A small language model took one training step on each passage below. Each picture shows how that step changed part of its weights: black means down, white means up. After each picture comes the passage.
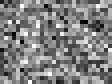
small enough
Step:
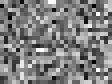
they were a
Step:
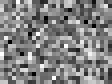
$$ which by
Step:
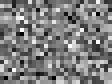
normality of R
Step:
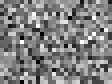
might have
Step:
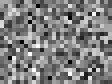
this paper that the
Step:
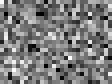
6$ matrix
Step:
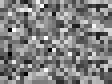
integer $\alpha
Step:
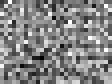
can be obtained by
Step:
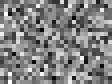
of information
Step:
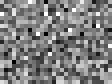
$G$ as
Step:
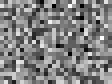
of an input
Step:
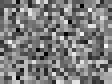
ball contains
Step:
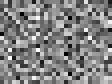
In this final
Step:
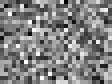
optimization can
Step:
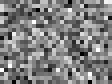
element $e$.
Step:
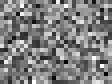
the following natural
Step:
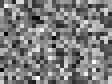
function, then
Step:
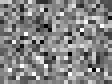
hand side we get
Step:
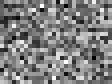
the use of
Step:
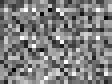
the preceding
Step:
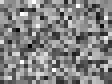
give an
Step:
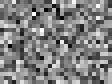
of iterations
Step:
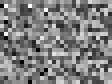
objective functions
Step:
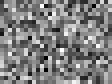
otherwise yields
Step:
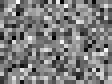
remains therefore
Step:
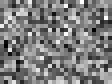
of the second order
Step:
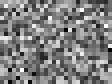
such a relation.
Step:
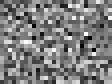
at coordinates
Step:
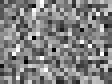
subspace in
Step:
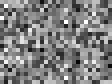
order relation on
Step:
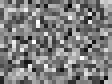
paper is that the
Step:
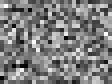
problem and the
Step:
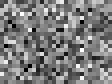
line represents
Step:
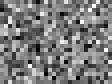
conditions are equivalent:
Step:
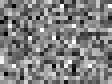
monster as
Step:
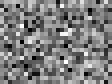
are purely
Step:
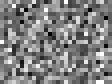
B$ choose
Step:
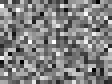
enables us
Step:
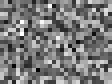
to new
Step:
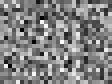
theory of linear
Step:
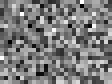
quantum weight of
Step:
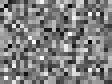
operator integral sums
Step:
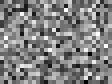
not take the
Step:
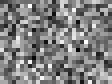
and {\it
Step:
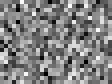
Proof of part
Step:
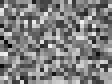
a proof given by
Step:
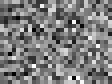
for useful
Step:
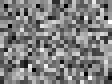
that the existence
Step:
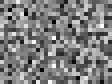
\\ \hline
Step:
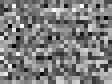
graded commutative
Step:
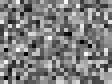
conclusion to
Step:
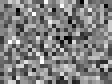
Assuming that
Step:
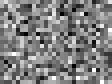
left}) {\it
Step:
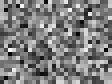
moves only
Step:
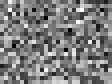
a topological
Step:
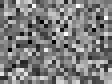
the grid
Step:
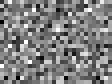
interactions and
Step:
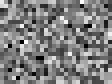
we display
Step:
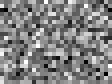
by the values of
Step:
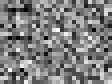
now to the problem
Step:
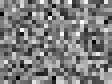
restriction of an
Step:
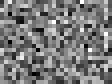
then we obtain
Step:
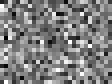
3.$ Let us
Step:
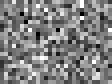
presentation may
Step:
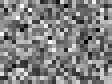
the class of
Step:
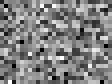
continuous bijection
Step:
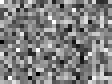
dimensional, real
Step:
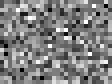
not require use
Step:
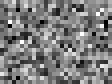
On the
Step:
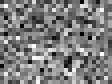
inputs can
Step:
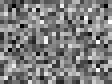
that ``the
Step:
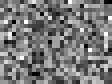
then $F
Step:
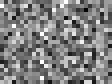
\cdot \nabla
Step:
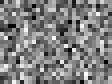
\] hence a
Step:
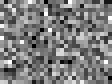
if $G$
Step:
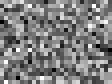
known that the
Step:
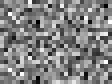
that is a
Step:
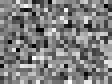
we can get
